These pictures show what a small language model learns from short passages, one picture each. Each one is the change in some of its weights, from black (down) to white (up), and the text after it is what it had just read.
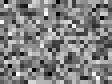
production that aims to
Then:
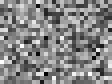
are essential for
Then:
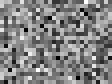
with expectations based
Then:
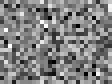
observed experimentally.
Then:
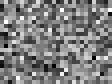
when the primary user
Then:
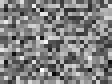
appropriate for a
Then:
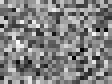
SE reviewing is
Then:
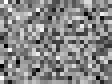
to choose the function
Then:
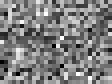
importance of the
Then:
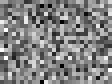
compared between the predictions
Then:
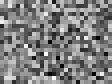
internet or network
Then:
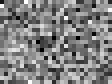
there” and their
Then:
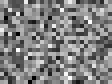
a finite initial
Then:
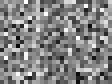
supersymmetric path integral
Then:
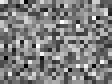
predicted by string theory
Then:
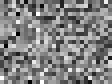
Maximum breakage
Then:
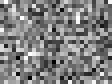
will see in
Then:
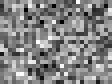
COPDEM and
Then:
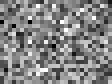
spatially varying lattice
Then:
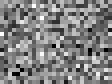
none of us
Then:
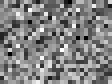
merge to be
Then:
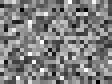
coil via a
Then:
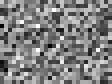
construction of the model
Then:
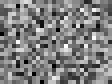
and solar capacity factors
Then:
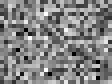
semantic similarity across five
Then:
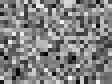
GNSS samples
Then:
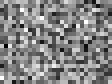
Fourier parameters. In
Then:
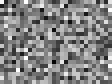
draws attention to
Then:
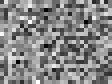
geometry instruction,
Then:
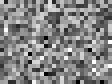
participatory approaches to
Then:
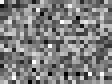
is in line with
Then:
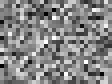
circuit. To take
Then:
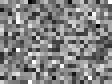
a person must
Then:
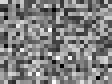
through the optical
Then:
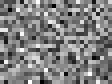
the DRAM
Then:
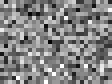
there is a technical
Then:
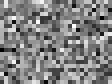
Money that never
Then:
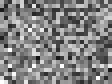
to the axial
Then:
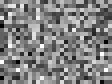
data sets. The
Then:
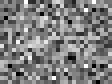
scalar $\Phi$
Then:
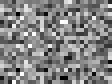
c c c}
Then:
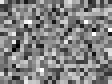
dung mixed with
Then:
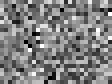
the rationale
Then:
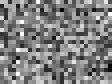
the results are presented
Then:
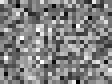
respectively, as shown
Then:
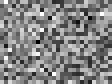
to precisely distinguish the
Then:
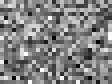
is associated with a
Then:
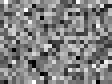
M., Van
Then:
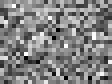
ratio of each beam
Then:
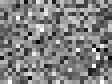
been helpful to
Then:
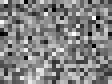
produced by PV panels
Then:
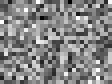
film translation involved
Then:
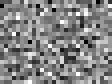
on Costa
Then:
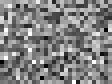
challenges, although many
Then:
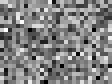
reflects the significantly
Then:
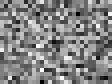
learned to teach
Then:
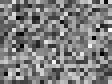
level helped in
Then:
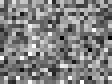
now a bonding
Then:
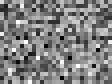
the charging symmetry
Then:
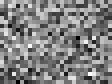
method To obtain high
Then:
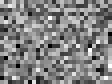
is part of critical
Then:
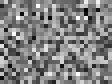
Interest The authors
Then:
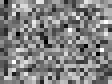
of Final
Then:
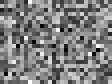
underwater drone
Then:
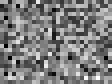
under the time
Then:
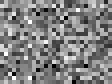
mechanical strength,
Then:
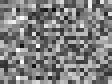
the advanced and
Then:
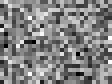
orbits during the
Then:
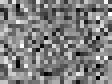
the diversity in the
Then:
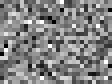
3. Water quality
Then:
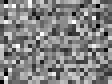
3 describes and
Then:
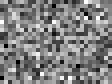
by repeated reading
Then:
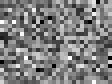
the links between
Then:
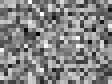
scenes or
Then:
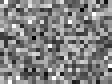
the United States,
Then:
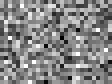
local chemical equilibrium).
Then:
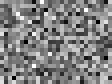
only occur in
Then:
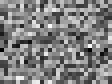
models of the
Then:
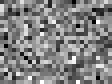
$\M$ without
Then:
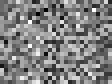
decrease in the
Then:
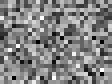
complexity to maintain the
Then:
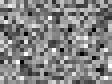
is becoming
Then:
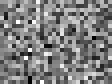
Poisson processes.
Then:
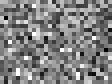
increasing amounts of
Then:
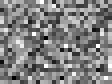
be faced in
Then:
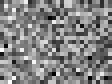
combined use of natural
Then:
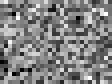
arrays of
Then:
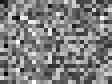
because of the
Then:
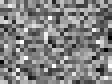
is even more
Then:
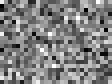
works. In this
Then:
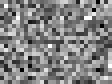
is the possibility that
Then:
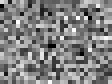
in this way,
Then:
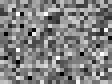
fact only partial quantity
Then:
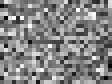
is tail equivalent to
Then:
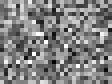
and tail attached
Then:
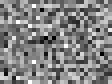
extends from better
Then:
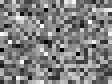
this is done.
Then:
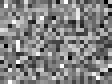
cannot achieve their maximum
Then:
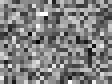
able to explicitly
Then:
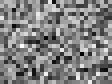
interpretable in
